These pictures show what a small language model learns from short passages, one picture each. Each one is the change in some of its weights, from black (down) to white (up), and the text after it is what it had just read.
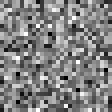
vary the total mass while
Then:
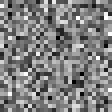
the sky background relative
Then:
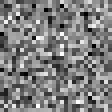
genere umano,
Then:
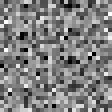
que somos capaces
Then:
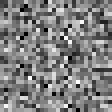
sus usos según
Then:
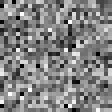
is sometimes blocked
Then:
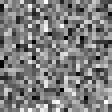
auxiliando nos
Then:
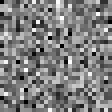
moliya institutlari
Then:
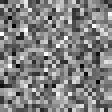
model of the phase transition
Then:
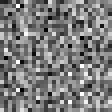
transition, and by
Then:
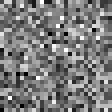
va xarakterlar
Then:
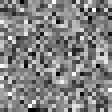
the R-R
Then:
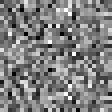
in different partitions.
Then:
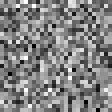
reflection of a
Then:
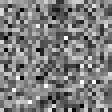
\caption{ The
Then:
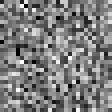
kelib, haj
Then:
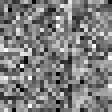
a pathway to improve
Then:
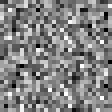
the radiative cooling from
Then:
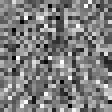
with green frequency response
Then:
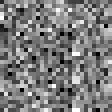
in the study of
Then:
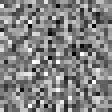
acids addition during
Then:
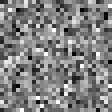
the coordinates of the points
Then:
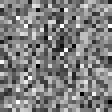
copy number).
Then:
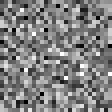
історії та
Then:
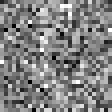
all outstanding
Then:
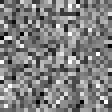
not allow for the existence
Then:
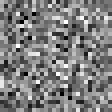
из докладов
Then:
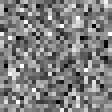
the monopolium
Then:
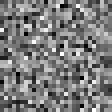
diagrammasi orqali
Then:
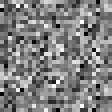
a hallmark of
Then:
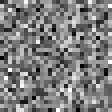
the variance and the
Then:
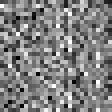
angular position of the source
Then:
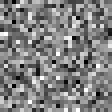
line represents T = 0
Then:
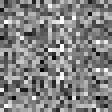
slices, there
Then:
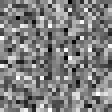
conjunto de interacciones
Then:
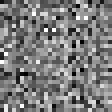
katta yoshdagi
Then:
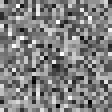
P.P. and
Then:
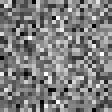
ochib beradi.
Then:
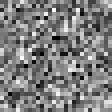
MAB problem where the
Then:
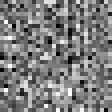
markers denote cold
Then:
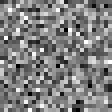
the rescaled power
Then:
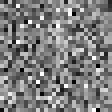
decreases in the inner
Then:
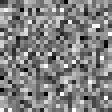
the metric (let us
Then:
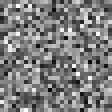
referaat, die
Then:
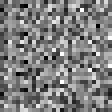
satisfechos al
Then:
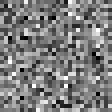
и экологии.
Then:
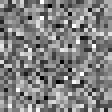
a larger falloff in
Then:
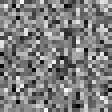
In the Newton frame
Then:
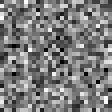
on the accurate definition of
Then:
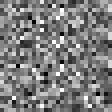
sucedido lo
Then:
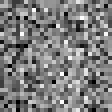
bir chetiga
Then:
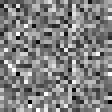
is most frequently defined
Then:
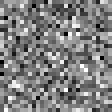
the final one, where
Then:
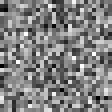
ignore some
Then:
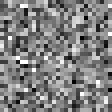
the following url
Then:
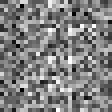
counting of phase
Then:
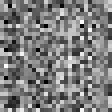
scatter measurements by
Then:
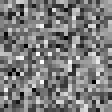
изменениями и
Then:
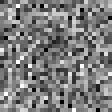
and assume that our sun
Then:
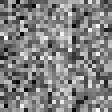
two years of training.
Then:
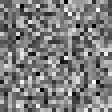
results in the decrease
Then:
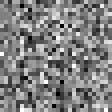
buscar em outras
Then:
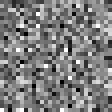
distribution is heavier than
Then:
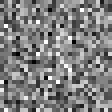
different wavelengths, not
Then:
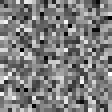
me ha puesto a
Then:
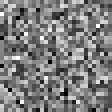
for $L\rightarrow
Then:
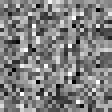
or key-based
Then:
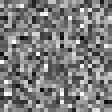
sample, hence leading to
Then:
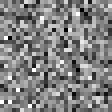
resultados a las acciones
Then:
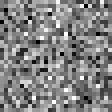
del podcast puede
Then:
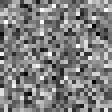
pena seguir
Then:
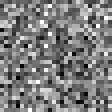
– при аналізі
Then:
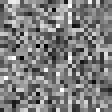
with time reversal
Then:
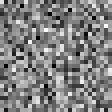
lag 2. For
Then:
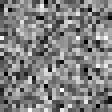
dado o seu
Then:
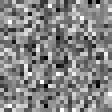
القياس: أن
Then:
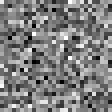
Nesse cerne,
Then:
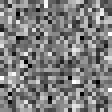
the process. Figure
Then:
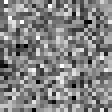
uning O'zbekistonda
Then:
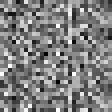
corrections to the binary
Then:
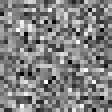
de Melo em
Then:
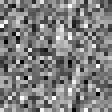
in workplace
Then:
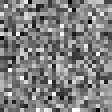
trained with three different
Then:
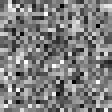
with a purely
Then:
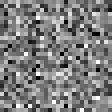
causal estimate is the
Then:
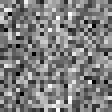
reasoning up to the
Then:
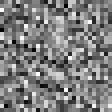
tarbiyalash va
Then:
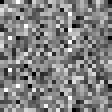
the reflected velocity
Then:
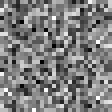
bunday xalqaro
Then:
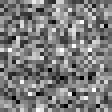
ed. São Paulo:
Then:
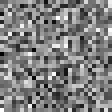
en el mundo de
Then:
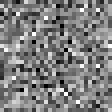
foram ouvidas
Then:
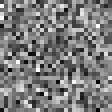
by the minimum and maximum
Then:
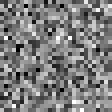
públicos e, se
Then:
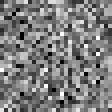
between the above deviations
